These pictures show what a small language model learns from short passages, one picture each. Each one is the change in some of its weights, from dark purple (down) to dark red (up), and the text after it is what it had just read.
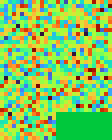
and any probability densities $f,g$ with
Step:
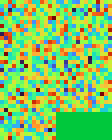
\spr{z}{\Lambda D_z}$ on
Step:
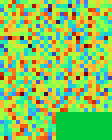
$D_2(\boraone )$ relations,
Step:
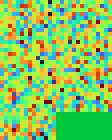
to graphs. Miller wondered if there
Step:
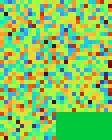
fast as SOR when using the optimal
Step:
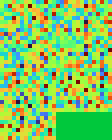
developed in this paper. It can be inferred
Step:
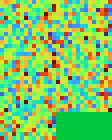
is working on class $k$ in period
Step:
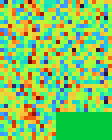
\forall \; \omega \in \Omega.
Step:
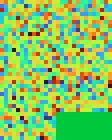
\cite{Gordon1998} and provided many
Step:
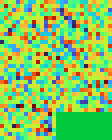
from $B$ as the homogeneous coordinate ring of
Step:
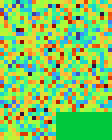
the examples developed in its context only briefly
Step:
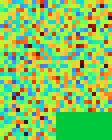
rather strong assumption and may negatively affect the
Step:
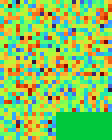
$l\,$ be nonnegative integers.
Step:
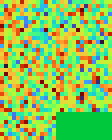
holds pointwise, one verifies that
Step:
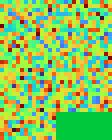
the proof of Proposition~\ref{Pp_3}.
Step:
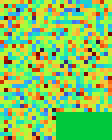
M\to S^3$ be a conformal
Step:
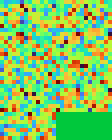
called a {\em Cahen-Wallach
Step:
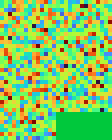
of $A$ or a trivial centralizer
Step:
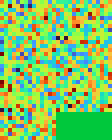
would be infinite. We must therefore restrict ourselves
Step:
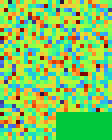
famous Rogers-Ramanujan
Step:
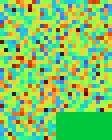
the integral. For scalar-valued $u:\Omega
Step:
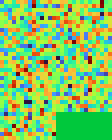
maximality of~\AB. Hence
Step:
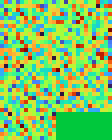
College, Langfang
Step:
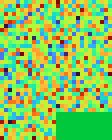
profinite spaces, with finite jointly surjective
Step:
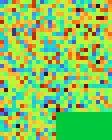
$\tC$ (given by $U\cdot
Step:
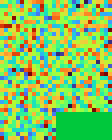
For any $\epsilon>0$, there exist
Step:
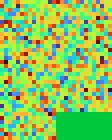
\end{align*} Under the regularity conditions
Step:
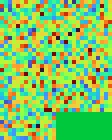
labels would give serious restrictions to the
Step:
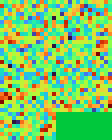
local analytic type and with first integrals of arbitrarily
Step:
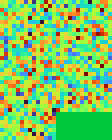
restricted to $\d(\pi_m(N))$
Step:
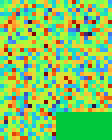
suitable smaller class of Gevrey
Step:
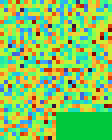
and $c$ are changing with time, but
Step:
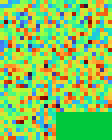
noisy observations of this process. Then the
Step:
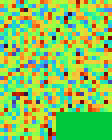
its generating function}\label{sect21} In this
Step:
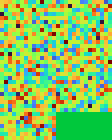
coordinate (h); \path (9,2)
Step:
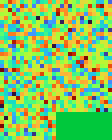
form \begin{widetext} \begin{equation*}
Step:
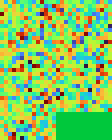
particular suggestions for the anisotropies
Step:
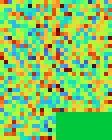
= n+1$. However, the behaviour in higher
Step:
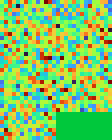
will be carried out in a case of
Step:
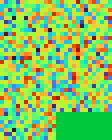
\sum_{l = -\infty}^\infty
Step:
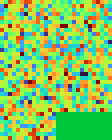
a field $\Ba\in \CS^+$ that is
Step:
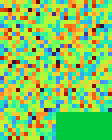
Bell polynomials, degenerate Fubini polynomials
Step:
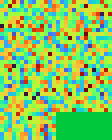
the proof. \QED We end the work,
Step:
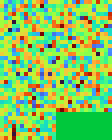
which there exist positive $N_{k}$ and
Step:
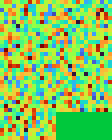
contain no nontrivial paths; for example, the
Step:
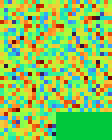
neighborhood $U$ where both $\pi_0$ and
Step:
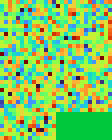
(a) Memory scaling v.s.
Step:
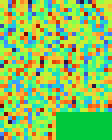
as follows. Section 2 describes the formulation for
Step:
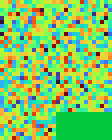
groups. We include in the first group all the solutions
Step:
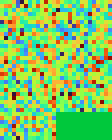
cascade of energy and helicity,
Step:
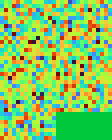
over $\ZZ/2^r\ZZ$ for
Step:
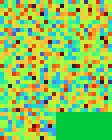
two positive semidefinite matrices $P_+$ and
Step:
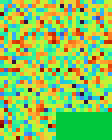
determinant theorem~\cite{ref6} and developed
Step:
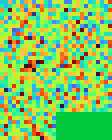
polynomial $f:\mathbb{F}_q \longrightarrow
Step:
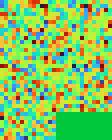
estimates for the harmonic functions of polynomial growth on a
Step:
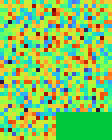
probability measure. One can consider this model for all
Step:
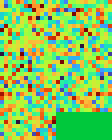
(0,T). \end{equation*} We now
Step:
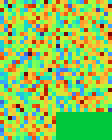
{\em Cheeger-Gromoll metric}
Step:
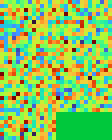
monotone nonlinear finite volume method for diffusion equations and
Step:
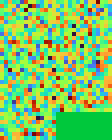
at least for $\gamma = 3$, the entropy
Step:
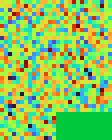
dynamics. However, as human
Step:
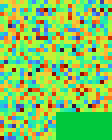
\ref{thmofnewomega}.}} By
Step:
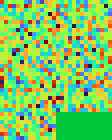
with suitable boundary conditions also arises in other
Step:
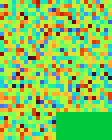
\displaystyle \partial_tu_j +
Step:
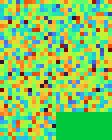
the ``outer'' cube of the projection is not
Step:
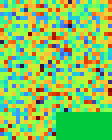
A}\). \end{enumerate} Axiom
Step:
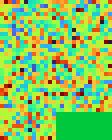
$M$. From the definition of a polystable principal
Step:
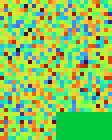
$Q_8$ has three maximal abelian subgroups isomorphic to
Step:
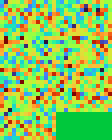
on the Seifert surface of this torus link are as
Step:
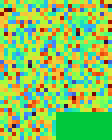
(2) The modulus of convexity
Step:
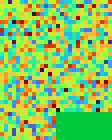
The proof goes along the same lines as in the
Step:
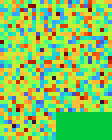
$\Bbb O_p\big(\hat L_\F
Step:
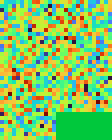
the first moments are given by \begin{align}
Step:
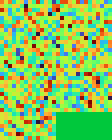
critical point of $f|_S,$ then\\
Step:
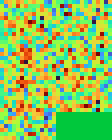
= \begin{bmatrix} -\alpha & \alpha\\
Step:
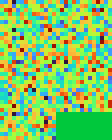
B}(\vartheta_n)=\vartheta_n \in
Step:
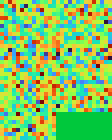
coordinates we put slits to clarify each block
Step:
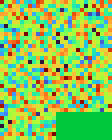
singular vectors of the matrix. To introduce precisions that
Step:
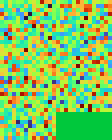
an involution on $\mf g$. Let
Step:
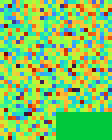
by taking $R^n$ as $M$ and
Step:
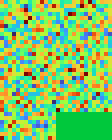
the spectral radius (i.e., the largest
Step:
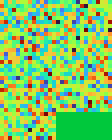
of Menger's sponge by a complete
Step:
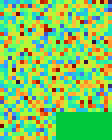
4]{Griess} and computed the number of norm
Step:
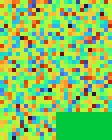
we are able to compute primitive elements of other
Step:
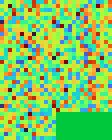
might be equal. Likewise, if
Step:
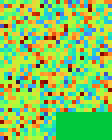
$\tilde{f}(s)$. We assume that one with
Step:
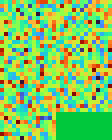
virtue of the independence of increments
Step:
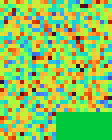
of faces of a $N$-petal
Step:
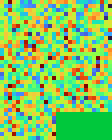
points of Section \ref{almost expanding}
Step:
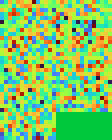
Tate twist. These cohomology groups are determined by
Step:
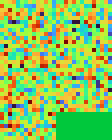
any idempotent element $e$ of $\Gamma$
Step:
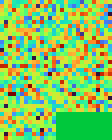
follows. Let $a_1, \dots,
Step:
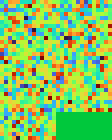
which will result in long SB1 and SB2
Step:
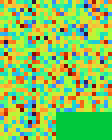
oscillatory equations play an essential
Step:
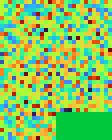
order to specify this contribution, we shall color
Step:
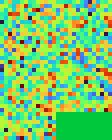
properties of the specific problem. The remainder is
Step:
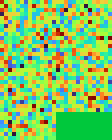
word in $w\in A^*$. Now take
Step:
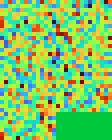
the first time at time $k$. The walk
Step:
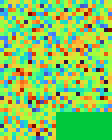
the affine area functional, we obtain $$\align
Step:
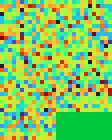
carries a uniformly laminar current. This is the
